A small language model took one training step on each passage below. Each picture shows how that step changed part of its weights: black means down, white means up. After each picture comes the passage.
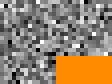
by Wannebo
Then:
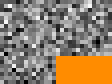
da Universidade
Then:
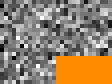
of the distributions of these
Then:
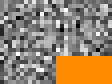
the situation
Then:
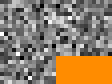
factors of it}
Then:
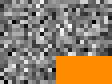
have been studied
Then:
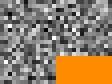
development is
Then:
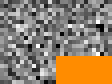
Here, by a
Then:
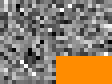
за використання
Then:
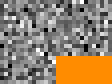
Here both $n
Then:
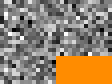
por proporcionar a
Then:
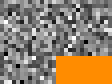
va tadqiq.
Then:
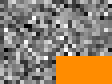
thin oblate
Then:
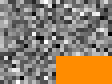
avec son
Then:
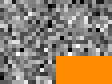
a predisposição
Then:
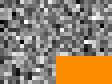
notation and terminology
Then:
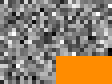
in other cases), we
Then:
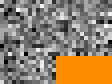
i_s^* \circ
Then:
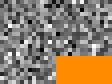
less than $1$,
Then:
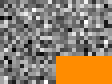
A, Bekker
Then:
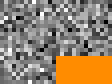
second situation
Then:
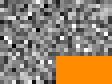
the limit $\epsilon
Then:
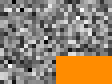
qui porte sur
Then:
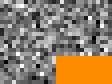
the estimator} may
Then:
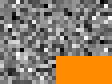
a unique subsequence
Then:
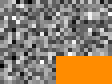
correlation function \[
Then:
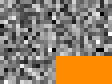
$C$ (where
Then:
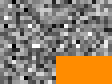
non-trivial condition
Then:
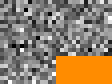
vertex $2$. Then
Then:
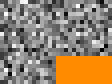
general results in this direction
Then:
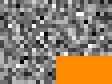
данные не
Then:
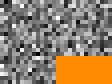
X)$, where $\kappa$
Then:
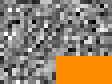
the middle point
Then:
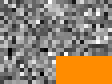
9cm \vskip
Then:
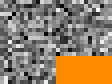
to check that given
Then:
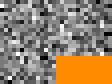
a ampliação de
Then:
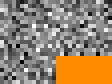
w miejscu
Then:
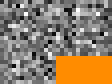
there exists a sequence
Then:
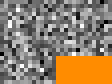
a slightly more
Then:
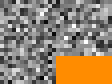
the BV action of
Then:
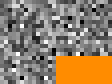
in that class has a
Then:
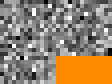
invariance principle
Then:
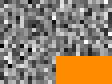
important class of
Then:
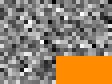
comme c'est le
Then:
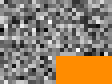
As a result, it is
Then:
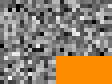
países que se
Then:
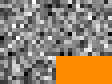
tarefas do dia
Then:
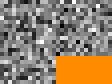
one-dimensional box
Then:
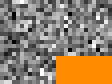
be such that $$\|
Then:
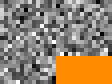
in the chain is
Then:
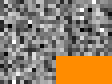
formación docente es
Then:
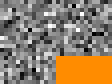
there exist $\sigma \in
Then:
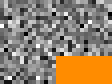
execução de
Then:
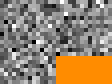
to be exchanged
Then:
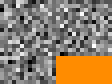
que adotarem
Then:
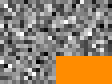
da linguagem
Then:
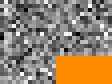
Precio por
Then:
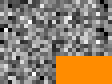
para aves de mayor
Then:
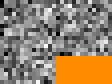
related to the computation
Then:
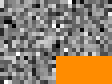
the density function
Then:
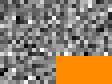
das torres,
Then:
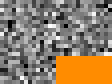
v \rangle \geq
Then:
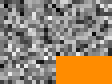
ya las casi dos
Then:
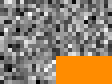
research was to
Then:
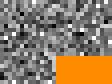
та виклики в
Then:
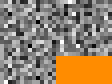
tratamento da
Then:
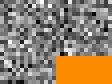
cual según
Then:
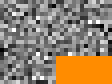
ham, bayon
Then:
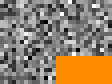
a point $p$ in
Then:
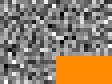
про правовий
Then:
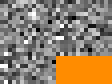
Now we propose
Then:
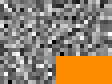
benda itu
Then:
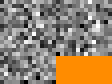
Bratislava and
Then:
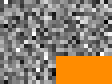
Paliativos e
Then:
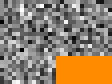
recovering a result
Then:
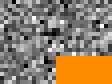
the map $$k\rightarrow
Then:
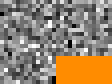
instruments such
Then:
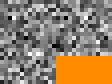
que levier pour
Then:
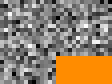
smallest continuous
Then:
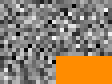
9. Convenția
